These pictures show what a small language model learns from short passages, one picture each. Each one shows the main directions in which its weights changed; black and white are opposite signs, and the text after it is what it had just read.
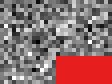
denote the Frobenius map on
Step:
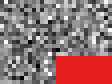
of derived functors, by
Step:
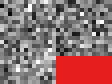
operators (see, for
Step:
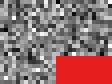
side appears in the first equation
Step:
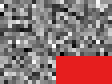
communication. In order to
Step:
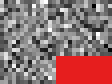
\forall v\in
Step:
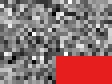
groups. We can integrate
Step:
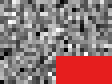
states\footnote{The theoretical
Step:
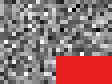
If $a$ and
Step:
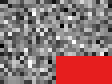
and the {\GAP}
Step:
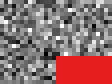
$\L$ invariant.
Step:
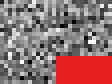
mean that the assumption on the
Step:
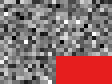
A simple approach to construct
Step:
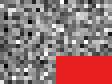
theory, and other branches
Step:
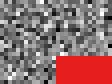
follows from Theorem 4.1
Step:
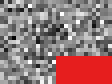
that the Fisher metric
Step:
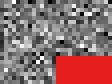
fan but mainly around
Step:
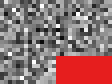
subnet complexity and increasing
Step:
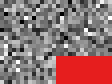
wisdom got
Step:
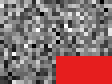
terms of generating functions:
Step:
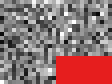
data design as a function of
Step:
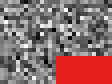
is called the natural ordering
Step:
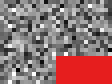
the proximity of
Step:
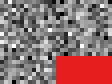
$f$ by one of
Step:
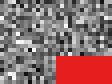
a pre-cover relation on
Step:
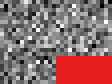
natural policy gradient algorithm (with
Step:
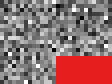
from the fact, proved in
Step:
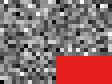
While this positivity is obvious
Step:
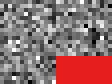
combinatorial train track which
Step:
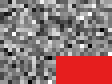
$G$, we have
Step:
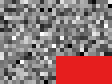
is the second smallest eigenvalue of
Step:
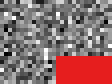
\{\mathscr D[\mathscr
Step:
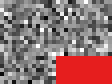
non-splitting result for
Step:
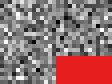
beams using modal analysis
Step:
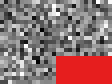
his assertion becomes true even in
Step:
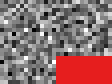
the set $U$ and
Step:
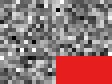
similar characterization on more general
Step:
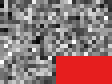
methods on level set domains using
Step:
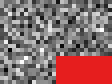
would be trivial. Thus
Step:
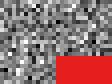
can be handled, and
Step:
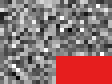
$D$ is neither
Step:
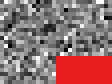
\otimes A^T +
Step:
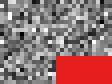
methods under realistic conditions
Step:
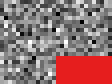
is a finitely generated subgroup of
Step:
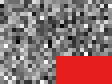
leading to the following system for
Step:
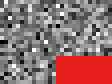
context} Products of
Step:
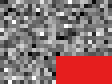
Il s'agit
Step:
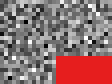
an efficiency comparable to the
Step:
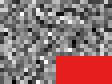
rows are one and zero
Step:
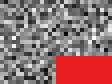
and the tangent point provides the
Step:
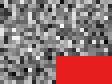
estimate for the terms with higher
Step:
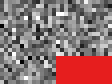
there exists a prime end of
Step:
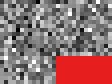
an even unimodular
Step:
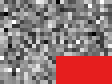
P^\bot \nabla
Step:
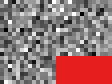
finite since $\lim_t
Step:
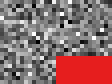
was funded by The
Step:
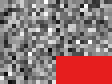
\b)}$ for Laguerre
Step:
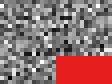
pertaining to field extensions
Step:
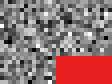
of $\lambda$. We have
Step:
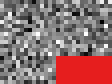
regard it as a version of
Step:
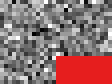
L_y \times
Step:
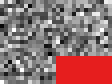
that \textit{every vector
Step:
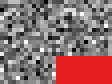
\geq 0$ are
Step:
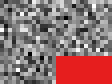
storing part is represented by
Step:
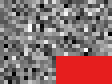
the whole positive half line
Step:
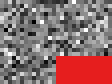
$1$, then the
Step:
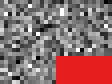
have sectional curvature $\geq
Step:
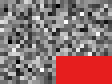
discrete approximation to this integral,
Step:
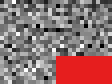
a contradiction, we need to
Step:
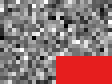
\noindent This is a degenerate
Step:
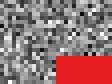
defined to be the metric
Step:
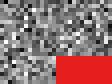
and let $p$ be
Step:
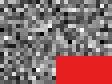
has an additional neighbor that is
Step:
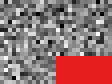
follows that $$\partial_t
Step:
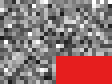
\ge \left\|
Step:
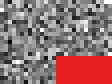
$$ This does not hold in
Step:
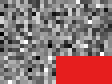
product of $n$ copies
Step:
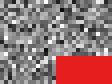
a Fredholm linear
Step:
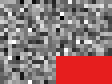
without any cycles or loops
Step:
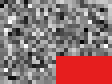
- sin(\alpha
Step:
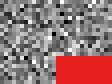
accommodating for
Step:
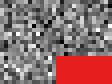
majeure dans le
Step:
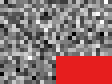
of the strong non-linear
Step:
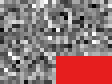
p \cdot \nabla
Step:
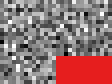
immediately that a condition for
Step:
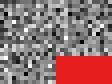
donors, deceased
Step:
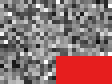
derivation relating Equation
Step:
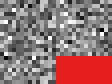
encoded in the relative
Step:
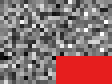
this is the statistically optimal
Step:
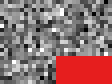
of $\delta$-algebras contains
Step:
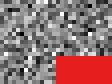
\bar \Bbb K )$
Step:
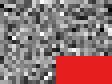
order. This time, the
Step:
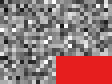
from the walls:
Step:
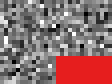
formulae $\rho$ such
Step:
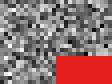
the soft set. According
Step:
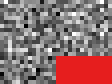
and non-significant
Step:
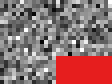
natural weak$^*$ topology
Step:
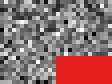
This is a dilation
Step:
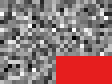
discrete so that any bundle with
